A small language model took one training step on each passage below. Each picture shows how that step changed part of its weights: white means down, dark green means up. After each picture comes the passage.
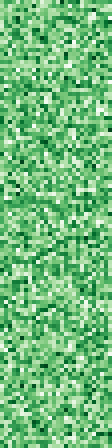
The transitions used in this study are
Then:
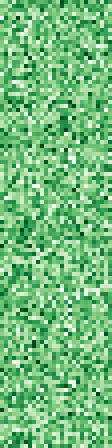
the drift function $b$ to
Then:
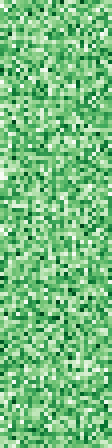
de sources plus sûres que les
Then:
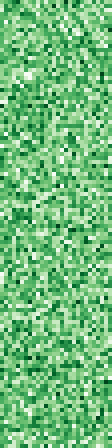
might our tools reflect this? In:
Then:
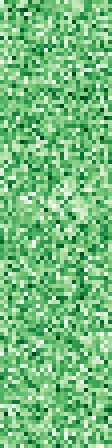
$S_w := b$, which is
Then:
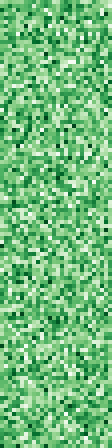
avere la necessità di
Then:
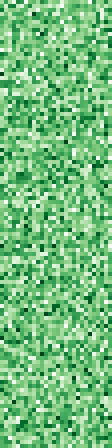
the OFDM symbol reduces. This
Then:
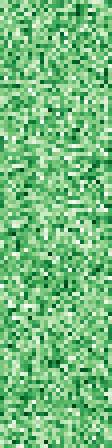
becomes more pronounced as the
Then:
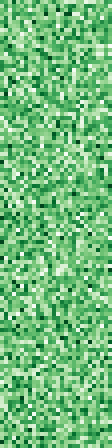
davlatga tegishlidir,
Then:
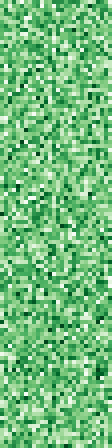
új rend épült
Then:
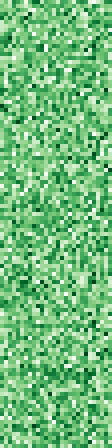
performance of (infinitely) long,
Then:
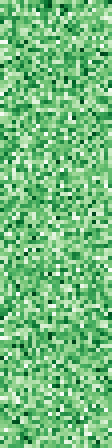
for bosonic phases by being size
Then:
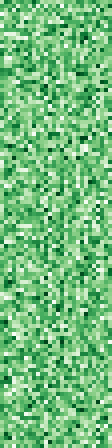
إسهامه في
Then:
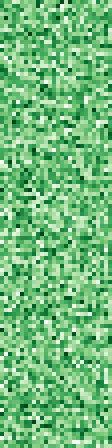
the sample. All samples were tested in
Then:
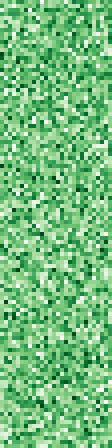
embedded with sensors to measure
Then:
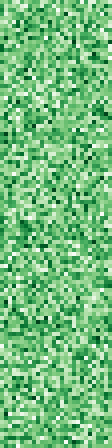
environment as the major source of threats,
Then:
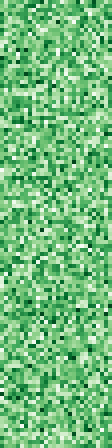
pore water pressure which reduces the effective
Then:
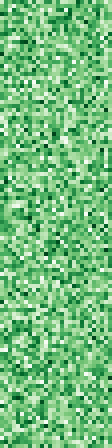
contratos. Nas demais
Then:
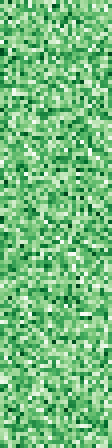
preventive practices become part of
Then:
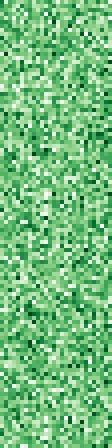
uncertainty only descriptively, without
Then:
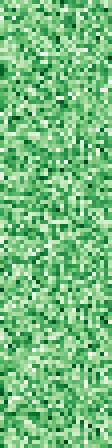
leksik xususiyatlarni
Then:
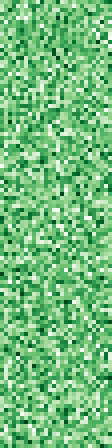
in South Korea. RC
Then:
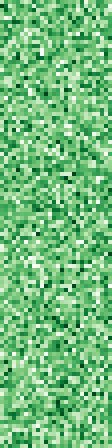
gut damit zurecht.
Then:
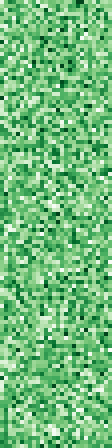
Marijuana legality, and
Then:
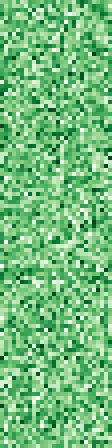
dari Wemos D1 Mini.
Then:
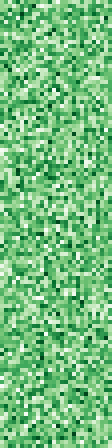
agent \textit{i} according to
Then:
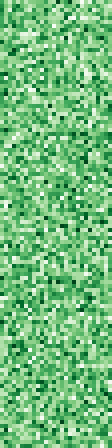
davlat xoreografiya
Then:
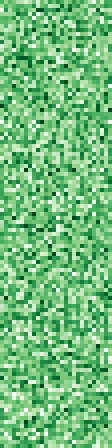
countries are increasing their production capacity.
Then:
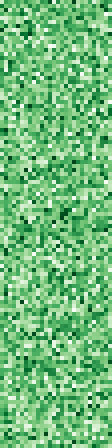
and can be verified by comparison of simulated
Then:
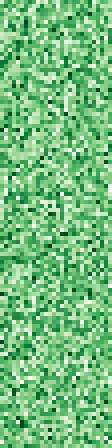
профілю. Проте,
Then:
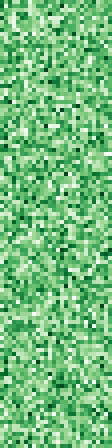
within stellar clusters of different
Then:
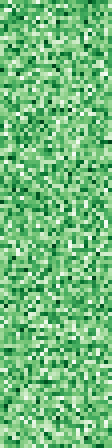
acts on the entire Fock space and
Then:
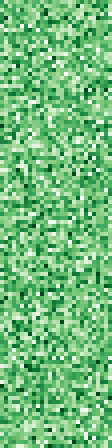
is advantageous for understanding performance
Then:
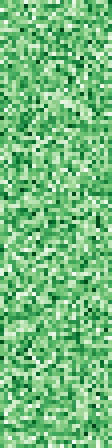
the explanatory power of the models,
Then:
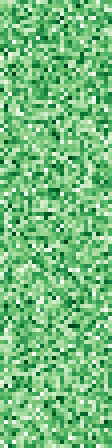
Sufyan T. Faraj
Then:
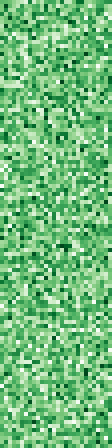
no longer in local equilibrium.
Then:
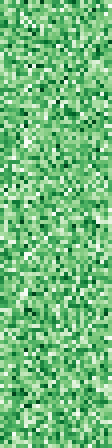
output at receiver~1], thus
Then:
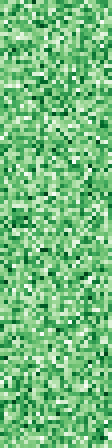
{\hat \gamma}_q^\dagger {\hat
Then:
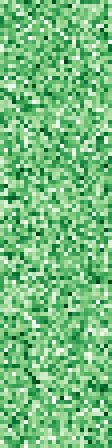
thin films with thicknesses below
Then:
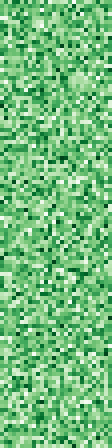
Samadov Askarjon
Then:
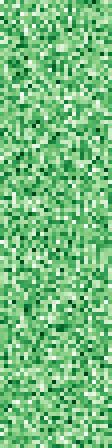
formed by only two relaxed
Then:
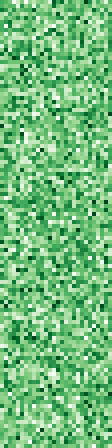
acceptable, if only because in such a
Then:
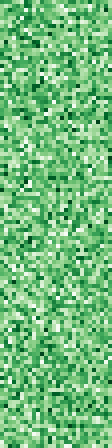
the concept of chronotope as an
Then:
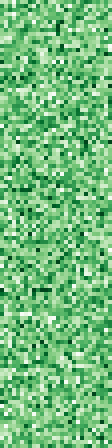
система менялась,
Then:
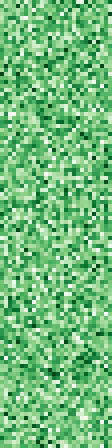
spin liquid regime, with a
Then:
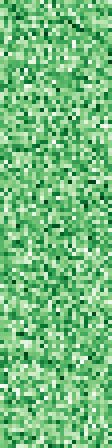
cooperative learning as more effective method of
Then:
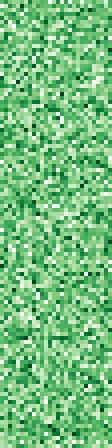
olish, o'qituvchining
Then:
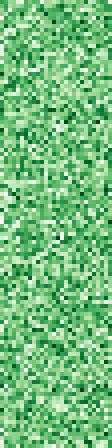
Chasan Boesoerie
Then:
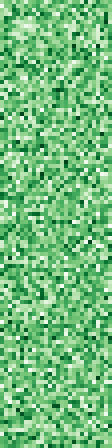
online trading increase dramatically in the
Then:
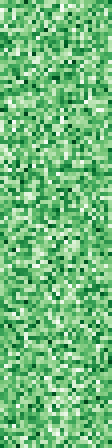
in the second place. The outcome of
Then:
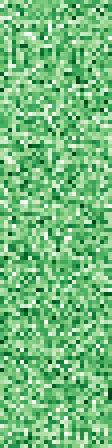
speed of sound, thus it does not
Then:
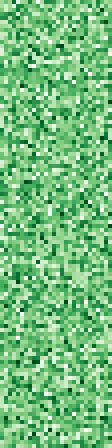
como experiências modernistas
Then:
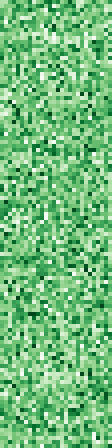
(RFID) for sensing
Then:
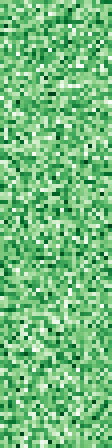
results. Instead, we directly fit
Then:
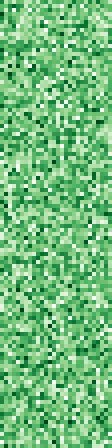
X~. \end{equation} The phase
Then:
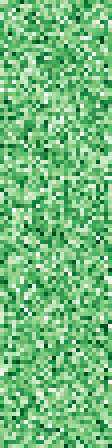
largo plazo, en contraste
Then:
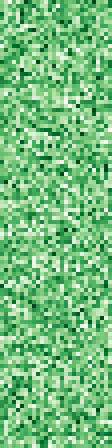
pauses in-between. -
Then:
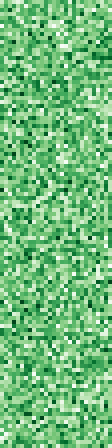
information of each trajectory.
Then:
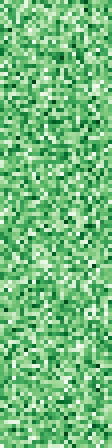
upon releasing the uniaxial
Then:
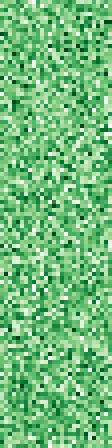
to variability between radiologists.
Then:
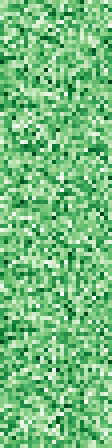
zi de zi pentru
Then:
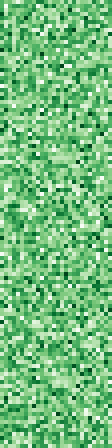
of taboo stigma from the
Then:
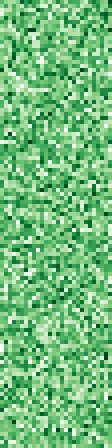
programme of the AQUASERV
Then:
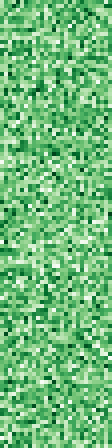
CERN Data Centre, as well as
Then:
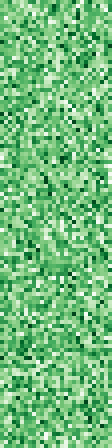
the anomalous couplings involving only
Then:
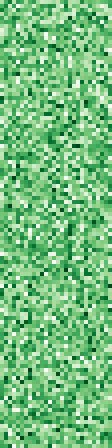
Слова как строительный
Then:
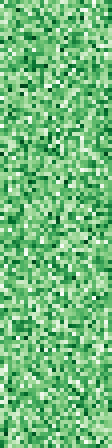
zarządzać, co
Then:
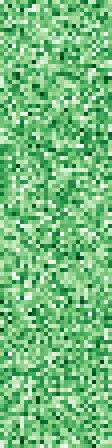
first order transitions and dotted lines to
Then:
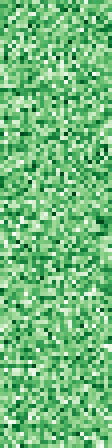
provides. The ACA-401D
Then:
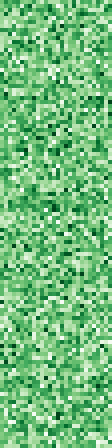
20,5% га ва ядро
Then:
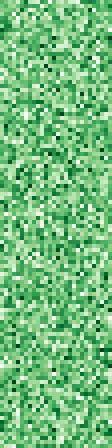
epithelium and stroma &
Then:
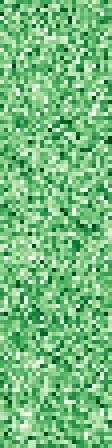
concluded that administrative courts are
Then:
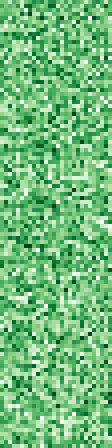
AMT process has been the subject of
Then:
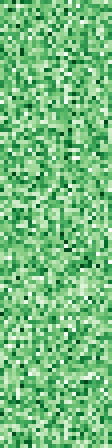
c$ Proof: $c \cdot a
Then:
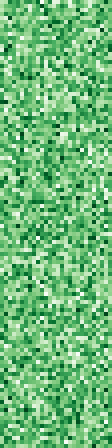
show that according to the wearable sensor
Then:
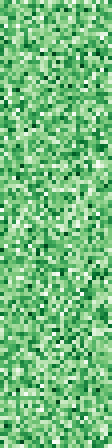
{Ana~Maria}\ \bibnamefont
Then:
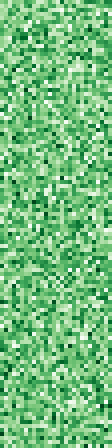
(2015). Czerwona lista
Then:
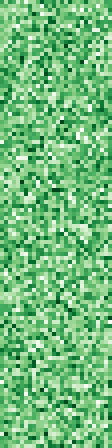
has uneven activity. A lack
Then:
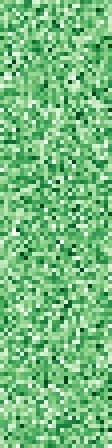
Total volume = 5 c.c.
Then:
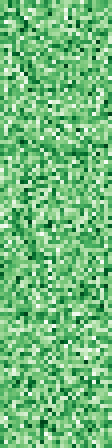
2$, and generally for any value of
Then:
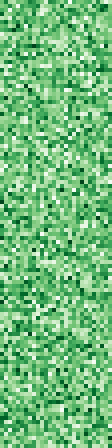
the crumpled globule regime
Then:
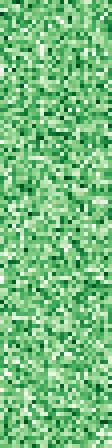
parabola in the complex plane that
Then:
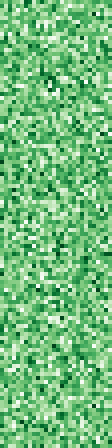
und zeigte auf, dass das
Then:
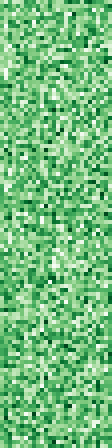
models and their relevance. We do so,
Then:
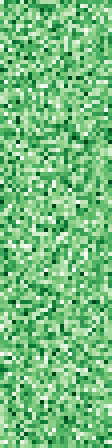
история Центральной
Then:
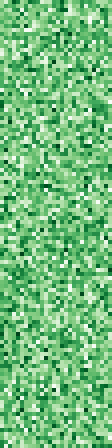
People's Republic of China\\
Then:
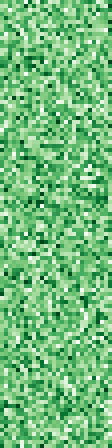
rapid rotators result from
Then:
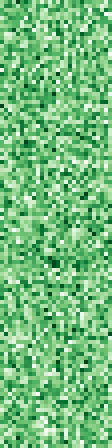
plantain samples, assessed on a
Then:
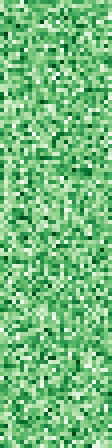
similarity between DV and CV states,
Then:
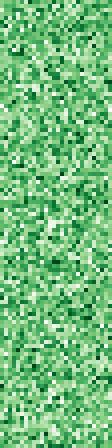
activity is important, in instances of
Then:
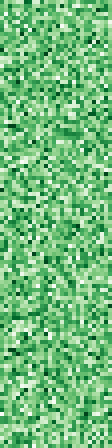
a common magnetic origin. They are natural
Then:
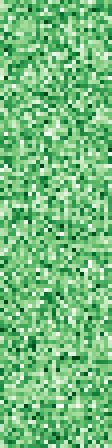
mikroklonlash asosida
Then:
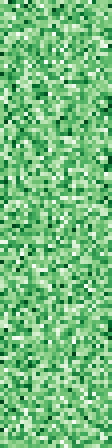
e urgência no atendimento
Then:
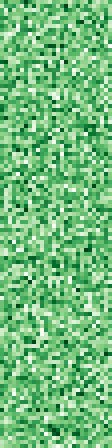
In this case, 'Maurino'
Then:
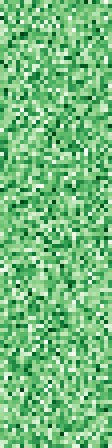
elidegenedésére. A
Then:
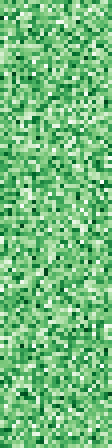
AI tools (Gemini and
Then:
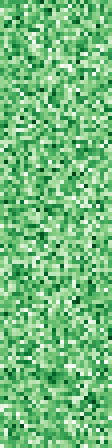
fondamentale e costitutivo,
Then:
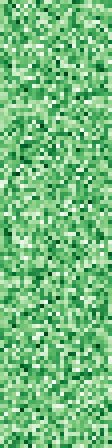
evident from Fig. 2 that the large
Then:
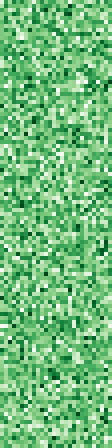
movement, in order to ensure reduced
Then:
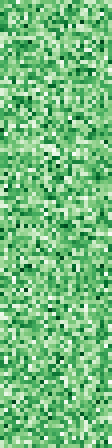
заповідника, 9
